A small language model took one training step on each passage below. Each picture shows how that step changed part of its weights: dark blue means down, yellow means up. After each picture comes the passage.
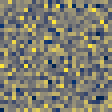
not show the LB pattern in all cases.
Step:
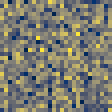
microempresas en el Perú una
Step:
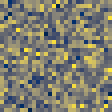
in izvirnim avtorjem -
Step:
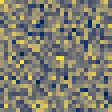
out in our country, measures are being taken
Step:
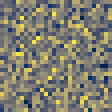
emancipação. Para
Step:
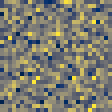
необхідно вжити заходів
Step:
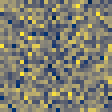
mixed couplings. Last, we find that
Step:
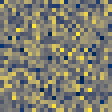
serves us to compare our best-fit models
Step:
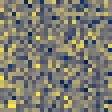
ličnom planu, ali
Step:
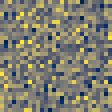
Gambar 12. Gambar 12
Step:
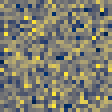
The radial frequency $\Omega_r$ is
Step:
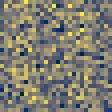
numerical simulations show dynamics structures in a star forming
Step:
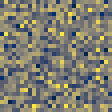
\end{align*} where \[
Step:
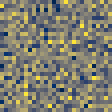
Majlisi qonunchilik
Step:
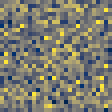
k < j \leq m)$, define
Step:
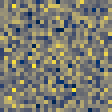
are in fact ``figure eight" curves with
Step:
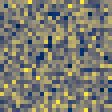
the results for the one-halo term.
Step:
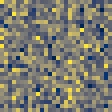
sho'basi boshlig'i
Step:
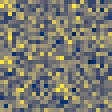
и их мониторинг.
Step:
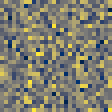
for for providing computing time.
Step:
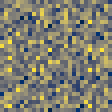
работы является определение таких форм
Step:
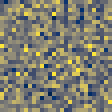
inicial do bloco cimento,
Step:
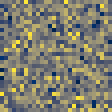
SM case are again accurate for double Higgs production,
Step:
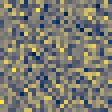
under UNIX subsystem. The goal
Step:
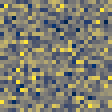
0. \end{equation} With
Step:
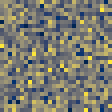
signals has increased exponentially. In the current
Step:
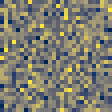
partially into electrical energy. The plastic
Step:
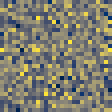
be the channel which corresponds to a mechanism
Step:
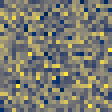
its kinetic energy. Comparing the parameters of
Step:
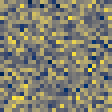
Taină” la Centrul
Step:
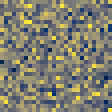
žene, manje je
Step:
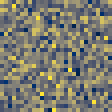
derive an exact expression for bending of light
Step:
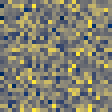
қишлоқ хўжалиги
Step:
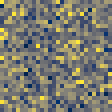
simplement d'un biais de
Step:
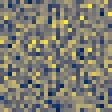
coincide with flux depressions in the
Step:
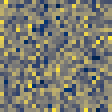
e conta com métodos que facilitam
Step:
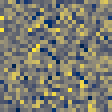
capital: Practical suggestions for the
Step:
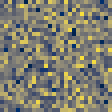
where the primary socialization of a person is taking
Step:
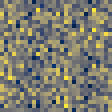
interesse para esta pesquisa —
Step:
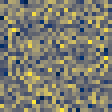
для этого нет более
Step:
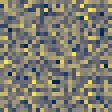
(WRC), Wake
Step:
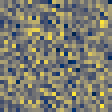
and the spectroscopic redshifts of
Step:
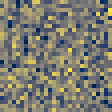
avons besoin des informations de
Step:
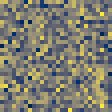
of Arizona, Tucson,
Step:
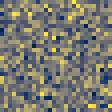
a scalar field $\theta(\tau,
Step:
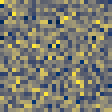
kommunistik g'oyalarga
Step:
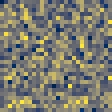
From Fig. \ref{figure1} it
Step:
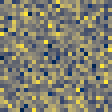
to write applications because it combines
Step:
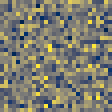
the fraction of candidate SN-bubbles
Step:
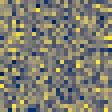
of the Philadelphia Museum
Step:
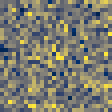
slightly fewer massive and immortal stars
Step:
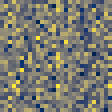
artigo resenhado:
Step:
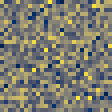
central représenté par le
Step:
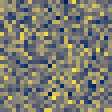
el curso. - Bibliografía:
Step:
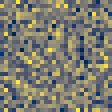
Bo-St model (solid line).
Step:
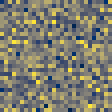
in the spin-splitting direction is followed
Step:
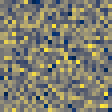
in cascade on successively finer
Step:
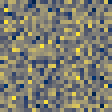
бўлган таркиблар киради.
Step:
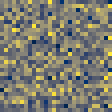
& \multicolumn{3}{r}{Period
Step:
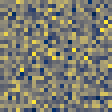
the emitter (that contribute to the
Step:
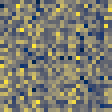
Human Good. *Journal of
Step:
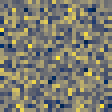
mustaqil ravishda bilimning
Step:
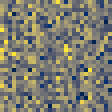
olmani, yo nokni
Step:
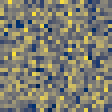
o‘tishigagina emas,
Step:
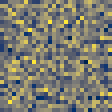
the multiple binomial sums due to the
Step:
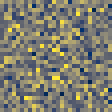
all $a$ and $j$ (see
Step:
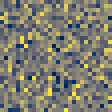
и выпадение шерстяного
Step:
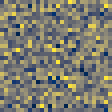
of motion \begin{align} & \{
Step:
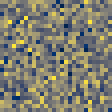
a qubit every 20 ns. Future steps
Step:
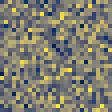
dark mode ($|p_z\rangle$)
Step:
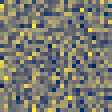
voter model. We have however to test
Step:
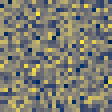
motivatsiyasiga tayanadigan
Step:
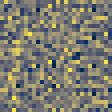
keltirib chiqaradi va shuning uchun
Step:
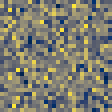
materialni yodida saqlab
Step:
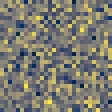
section, the self-consistent functional equations
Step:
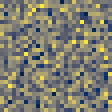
torna flexível para utilização em
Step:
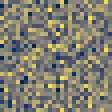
models but not in others?\\ The
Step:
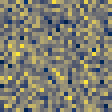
to a given event. The inputs
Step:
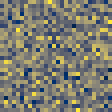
ADU pixel in the primary
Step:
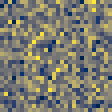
dobrobit na radnom
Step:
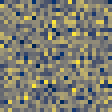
ijodiy motivatsiyalarni ham shakllantirishi
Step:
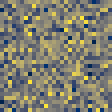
diversifiés mais elles répondent
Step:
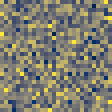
el que muestre la relación pura
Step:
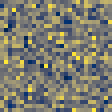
Sovjet regime. Voor het
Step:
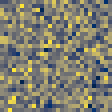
fixed parameter scalability makes our framework particularly attractive
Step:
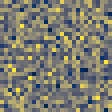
the point divergence gain at $\alpha =
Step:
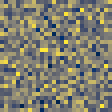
acercamiento lábil puede
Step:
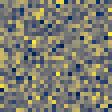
12.Banikarim C,
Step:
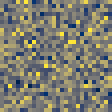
present the summary of important results obtained for
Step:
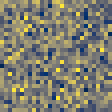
terlalu keras yang dirasa
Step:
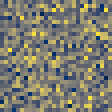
initial training and the demands of the
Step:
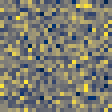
esa jamlanib boriladi.
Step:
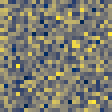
4. Платон. Государство.
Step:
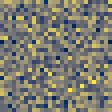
to the reported 8-15 T values for the
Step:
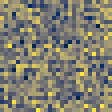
in string units, \(8\pi
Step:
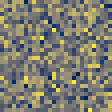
(a) to (d) correspond to experimental
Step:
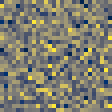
an external edge only, its two end points
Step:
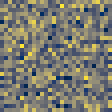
the three typical energy scales is also reflected in
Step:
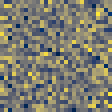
potential associated with the magneto-electric
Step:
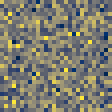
involving a subprocess with one more
